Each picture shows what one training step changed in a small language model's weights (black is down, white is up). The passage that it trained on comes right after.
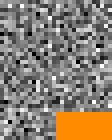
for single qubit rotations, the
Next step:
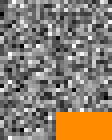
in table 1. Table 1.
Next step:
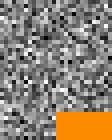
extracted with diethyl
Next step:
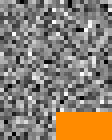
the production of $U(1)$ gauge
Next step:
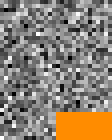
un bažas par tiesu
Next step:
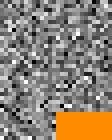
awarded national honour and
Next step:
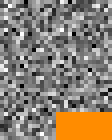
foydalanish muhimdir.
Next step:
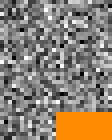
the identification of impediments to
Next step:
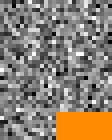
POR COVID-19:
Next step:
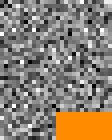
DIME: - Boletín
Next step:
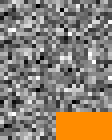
reducing the computational cost. However, the
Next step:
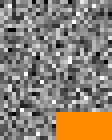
is organized as follows. Next section
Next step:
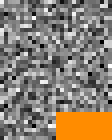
electromotive force. }
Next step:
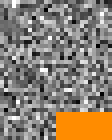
matter field. This idea stimulated
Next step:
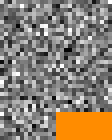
One more important feature is that it is
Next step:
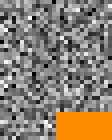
aligned with academic standards.
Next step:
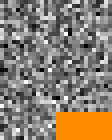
area. The aim of the present work is to
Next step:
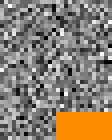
updated where necessary. Product
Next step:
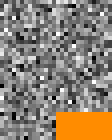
skin irritation attributed
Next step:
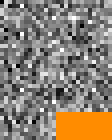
Pidal creía que Castilla
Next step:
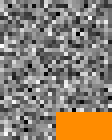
from limitations and challenges.
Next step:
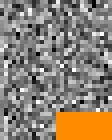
angiotensin receptor blockers
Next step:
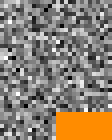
dataset under review aligned with
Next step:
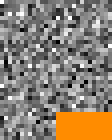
the substitution elasticity between
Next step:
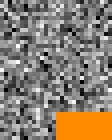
which will allow us to keep track of
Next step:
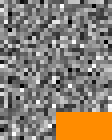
this analysis, the issue where some
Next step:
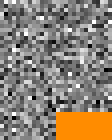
introducing an in-plane magnetic field
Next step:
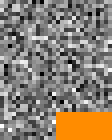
are determined by the beam refinement factor
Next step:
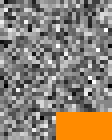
pnicogen square ring
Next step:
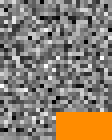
noise varies over the solar image,
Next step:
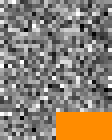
that $K_{cell}$ remains
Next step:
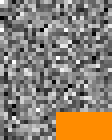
intervention mainly depend on definitive information
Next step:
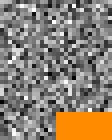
software (it calculates annual
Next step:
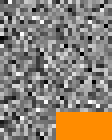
az azokkal elért
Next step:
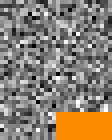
sanayileşmeyle birlikte
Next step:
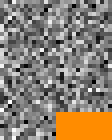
that are meant to be mounted on the
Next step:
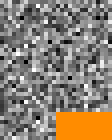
умеренно отечная.
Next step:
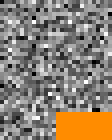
daerah. Kredit dana
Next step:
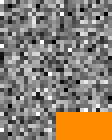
long term follow up two (0.70%)
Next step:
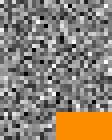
an interesting observation because **1** and
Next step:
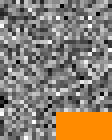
in the countryside. Its
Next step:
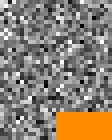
Objekte aus - - 1
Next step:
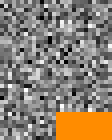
а недостаточное
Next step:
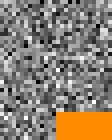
a non-planar one with only four
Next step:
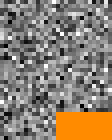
of public sector organizations, where formal
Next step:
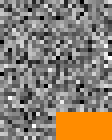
same for both panels and shows the time.}
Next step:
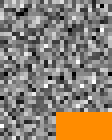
Perceived ability also negatively
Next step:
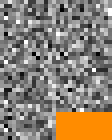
de personas fallecidas a
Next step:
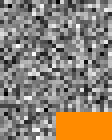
fanlari nomzodi,
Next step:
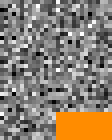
optional. - Your data will be
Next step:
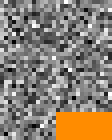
fluid of dipolar excitons}
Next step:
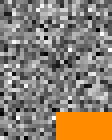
emasmiz. Ukrain
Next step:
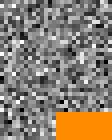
a classification, based on two basic
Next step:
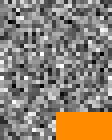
A Comparative Study of the
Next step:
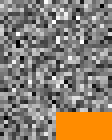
in course-long projects,
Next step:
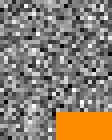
\vert \psi (t) \rangle
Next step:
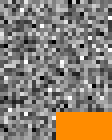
of readout pulses.
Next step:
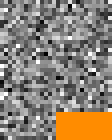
moliyaviy texnologiyalarning
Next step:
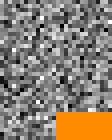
acomete o desenvolvimento e
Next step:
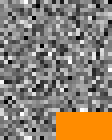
or characteristic possessed by an
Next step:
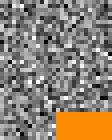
can use the power flow results for various
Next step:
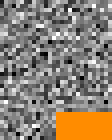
mumkin bo'ladi.
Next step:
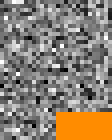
docencia y relega el
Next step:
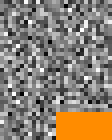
kuch bo‘lib xizmat
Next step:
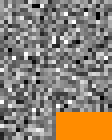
-216 percent and an exceptional high
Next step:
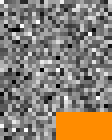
These indicate three distinct moments:
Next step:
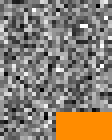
studies of shellac in mixed
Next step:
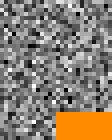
activity aims to increase the
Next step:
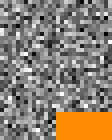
mean-field theory by applying
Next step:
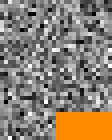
the research), B (clarity of
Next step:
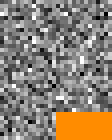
талаба фаолиятини
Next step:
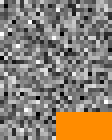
vibrational coupling achieved
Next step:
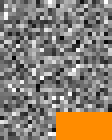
\newline \newline \bf{Position
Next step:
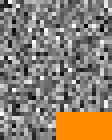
DL models have limited interpretability of their
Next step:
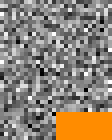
vodorod narxlarini
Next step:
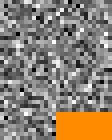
bilim dárejesi,
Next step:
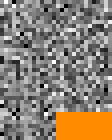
sentences in total and therefore have the same
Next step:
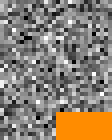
and, at the end, applied its
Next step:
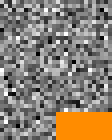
group, it was 1.60 ±
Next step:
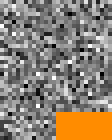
point, the first crack will appear. The
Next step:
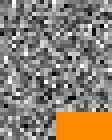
hospitalized ($H_t$) time
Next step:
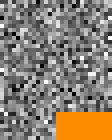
for neutrosophic minimal
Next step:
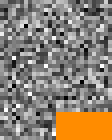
in 1991 Drexler, Peterson
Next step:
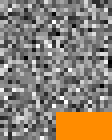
and for those who do not like
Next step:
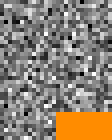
outline the main-sequence (MS)
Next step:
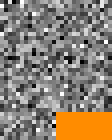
from the global economy database
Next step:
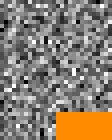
وحدة النظام
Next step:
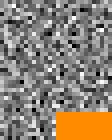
tests is representative of those obtained with the
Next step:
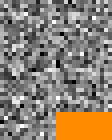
que se dan en torno al
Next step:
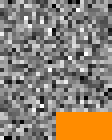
(10 ml) can neutralize
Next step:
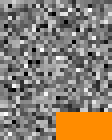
to burn carbon in their core,
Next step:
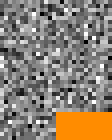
interior Sindh ppl in MRD
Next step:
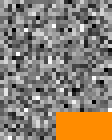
hujayralarining doimiy
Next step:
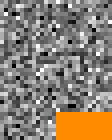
line, as well as the small scale
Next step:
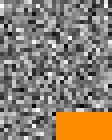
de SO₃.⁶ A
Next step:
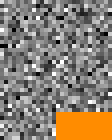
of the world's population depend on
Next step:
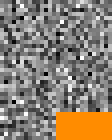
staff. More importantly, patients
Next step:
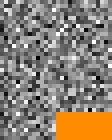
Tadqiqot jarayonida
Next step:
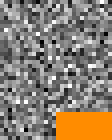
(SUGRA) effects also taken
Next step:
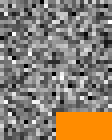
through process such as crack deflection and
